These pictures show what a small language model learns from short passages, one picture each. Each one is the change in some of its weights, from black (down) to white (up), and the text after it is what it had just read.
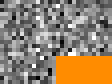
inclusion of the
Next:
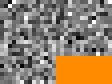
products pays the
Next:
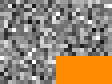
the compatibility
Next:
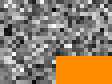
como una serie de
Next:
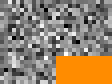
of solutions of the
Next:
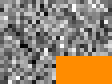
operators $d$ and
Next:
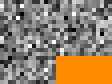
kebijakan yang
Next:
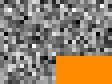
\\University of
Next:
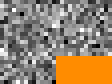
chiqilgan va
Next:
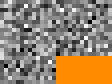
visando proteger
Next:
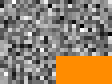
comparability of the
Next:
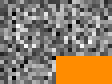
mereka, yang
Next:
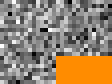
Lie algebra. The
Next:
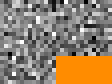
In zivilen
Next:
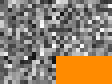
ratio* in a
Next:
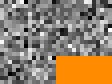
В статье
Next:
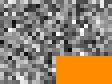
well-defined since
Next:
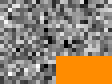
пасеки и
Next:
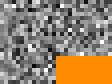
metrizable space
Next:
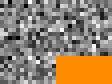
tienen fruta
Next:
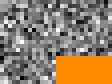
protozoos y
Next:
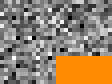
to use this structure in
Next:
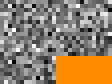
the Movies
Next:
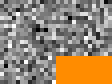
finite elements here.
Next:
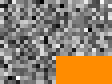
doim ham oson
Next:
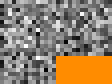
o que descreve a
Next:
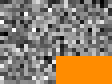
e apoiar
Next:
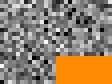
их движения
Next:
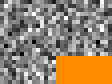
be tackled from
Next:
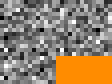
$0$, and using
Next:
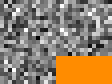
be the unitary
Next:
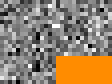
language of
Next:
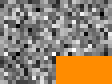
universality does not
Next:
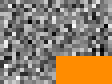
the function $G$ is
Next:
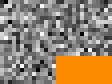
a quantile of
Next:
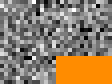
tratamento das
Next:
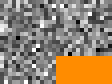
rate at which the
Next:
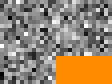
shakli 3.
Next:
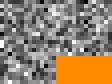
volume forms
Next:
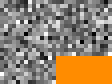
a test function.
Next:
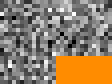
to emphasize that
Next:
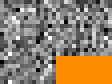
\end{equation*} and
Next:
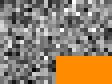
nopoklik va
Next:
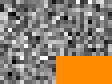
have the same bound for its
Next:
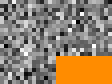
har kim oson
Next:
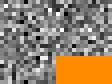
2013), considerou
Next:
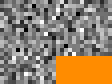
translation invariance
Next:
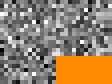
o posicionamento
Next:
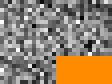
Wat is de aard
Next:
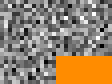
the maximum of
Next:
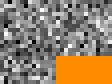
calculation with the
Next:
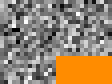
Une attention
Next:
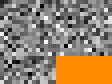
to distinguish
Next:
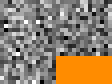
$\lambda$ times as
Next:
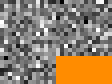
ring}, Ann.
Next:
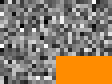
is almost the same
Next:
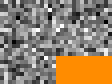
that citizens
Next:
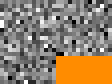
coarse and fine
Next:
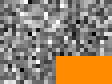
perturbed by
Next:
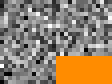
minimal over the
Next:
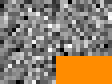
minimal primes
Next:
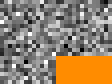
a digraph
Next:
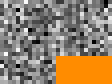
amal qiladi
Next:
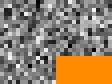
I}$ for the tape
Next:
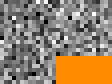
relations suggest
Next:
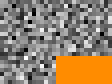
the normal connection
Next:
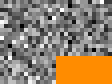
as the bounds for
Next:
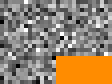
length to be
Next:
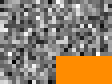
in other words,
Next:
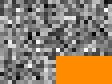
\wedge t}$
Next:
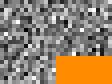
$I$ is proper with
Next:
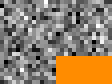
gestion prend un
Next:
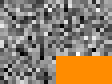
est différent de
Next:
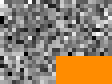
bir etki
